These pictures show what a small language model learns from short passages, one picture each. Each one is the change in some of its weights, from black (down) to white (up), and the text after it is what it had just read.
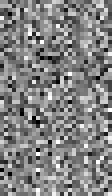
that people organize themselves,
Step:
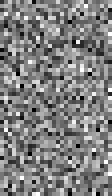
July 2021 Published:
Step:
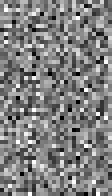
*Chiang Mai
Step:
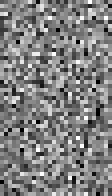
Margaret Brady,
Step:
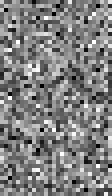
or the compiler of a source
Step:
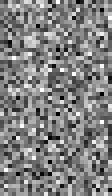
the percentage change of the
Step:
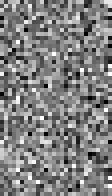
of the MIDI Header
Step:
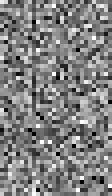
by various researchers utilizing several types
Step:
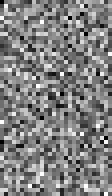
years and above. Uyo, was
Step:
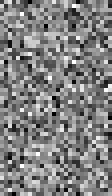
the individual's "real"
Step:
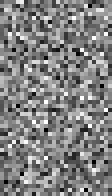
on above conceptual review, the following
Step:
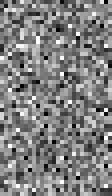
are a discrete event model.
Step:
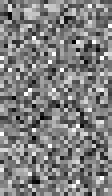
the likelihood of acute
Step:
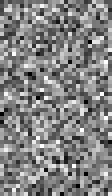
the head.], strengthens
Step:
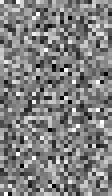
on the development of ergonomic
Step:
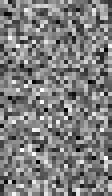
an impact damage threat. The
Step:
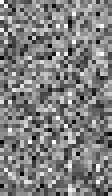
Panicoideae and their
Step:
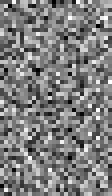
their trips. Many countries
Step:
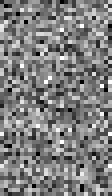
excipients and supports
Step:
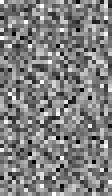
upper calyx group was
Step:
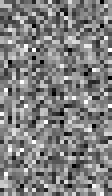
criteria. 2.2
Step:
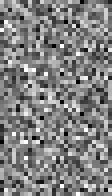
color above the figures
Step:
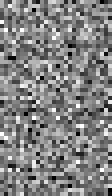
mental age are determined on
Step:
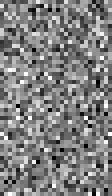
two atoms. So in order
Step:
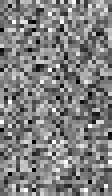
content Figure 2 dielectric property
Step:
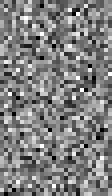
History Education and Social
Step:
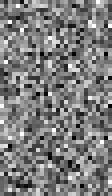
6$ steps of the game
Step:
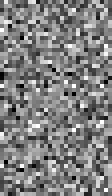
are given to the computer, these
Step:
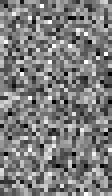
singular, advice not using
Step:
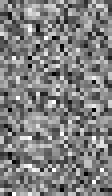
the residential sector.
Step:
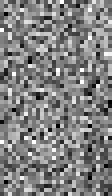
exportation is ranked 4th
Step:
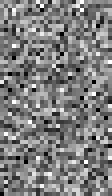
THREE copper mines
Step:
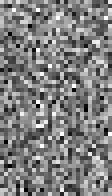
crystals, m.p.
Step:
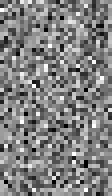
fuel. Now, some
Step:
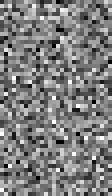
Grinding of the Peels
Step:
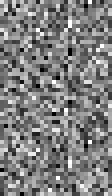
methods The Altai Mountain
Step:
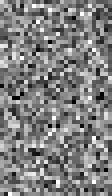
first section focuses on additions
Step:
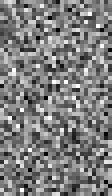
which the A-phase was selected
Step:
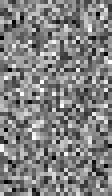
and an average F1 score
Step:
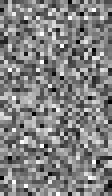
gas IEA International
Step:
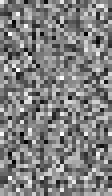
of the data, and contributed in
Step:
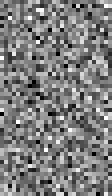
instead structured geolocated
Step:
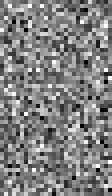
of 0.000 which is less than the
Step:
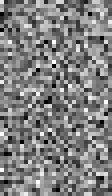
conditions for each of the five classes
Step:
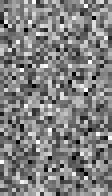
of belonging; reinforces
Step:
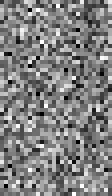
The Average of Premium
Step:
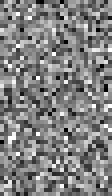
The learning context Context is defined as
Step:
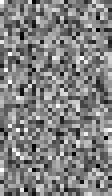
established by GAO.
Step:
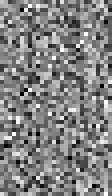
are usually mounted on an
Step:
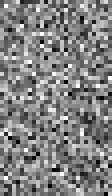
integer in 99 ways is only
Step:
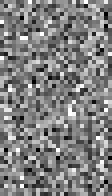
intelligent control [19].
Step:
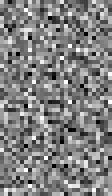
training in customer service skills
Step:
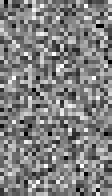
was recrystallised from
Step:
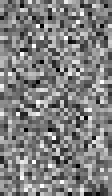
seeds. Calculation of
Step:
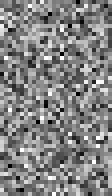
places [30]. The
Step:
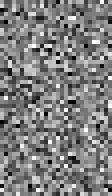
the output/results of the
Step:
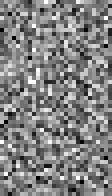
geomagnetic histories of
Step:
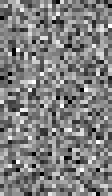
happenings passed down
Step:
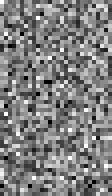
affected, exacerbating
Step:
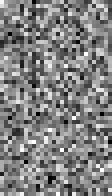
reported where family members,
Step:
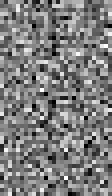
as proteinuria and
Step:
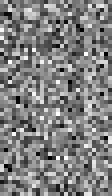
the overall gender difference in
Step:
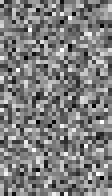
of prominent Companions who
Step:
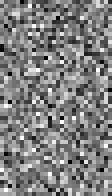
(5) numerically, the
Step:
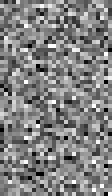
authors declare the following
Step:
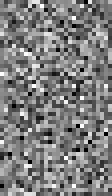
wanted to determine the
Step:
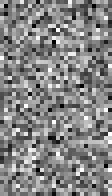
paradigm that leverages the
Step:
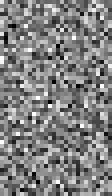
implemented in reality, by reducing
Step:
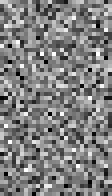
(including consortium
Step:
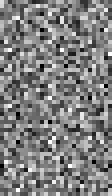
examine these ideas in terms of
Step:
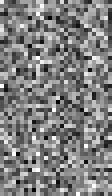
typical short path length, the
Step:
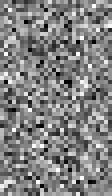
commit or rollback (lines
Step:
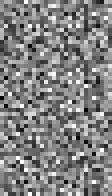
physicians in the treatment of the
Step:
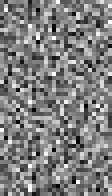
intercropping Acronym:
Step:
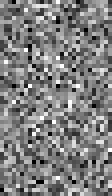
children can immediately
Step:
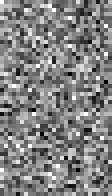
rates in the access network prompted
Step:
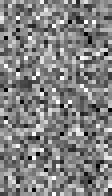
The solution indicates that, depending on
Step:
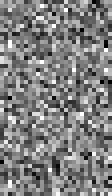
force signal can offer a
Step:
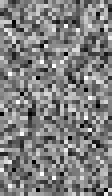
and using nitrogen as the
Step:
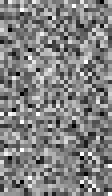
with $x + y \leq
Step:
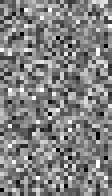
other words, philosophy
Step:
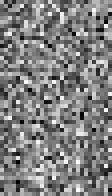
thickness, body mass
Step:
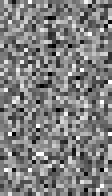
2014, and Albania is
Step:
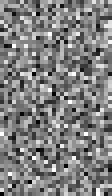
4 Inventory of strategies
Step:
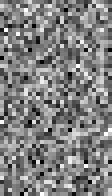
governance practices, had high
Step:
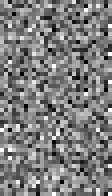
(whilst performing this
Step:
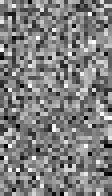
Physicochemical evaluation of
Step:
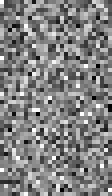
calculations necessary to perform the charge
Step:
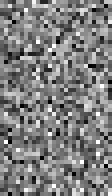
sector and an application regarding the
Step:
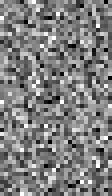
side for 15 minutes to
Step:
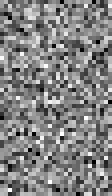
the interview if possible or at the
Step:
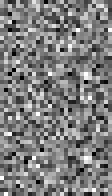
for immediate access to
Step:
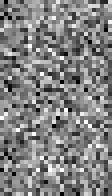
indoor space volume has a
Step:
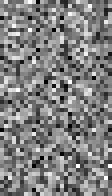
hereby declare that the
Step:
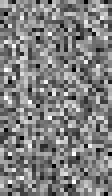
Committee Independence
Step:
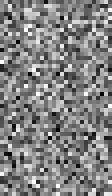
the application contains the necessary
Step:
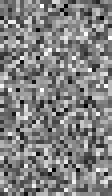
This does not alter our adherence
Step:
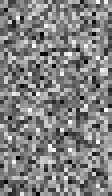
and f_n . If the
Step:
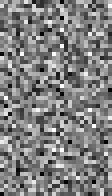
reproduce the data completely
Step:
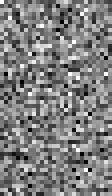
Pericardial window is
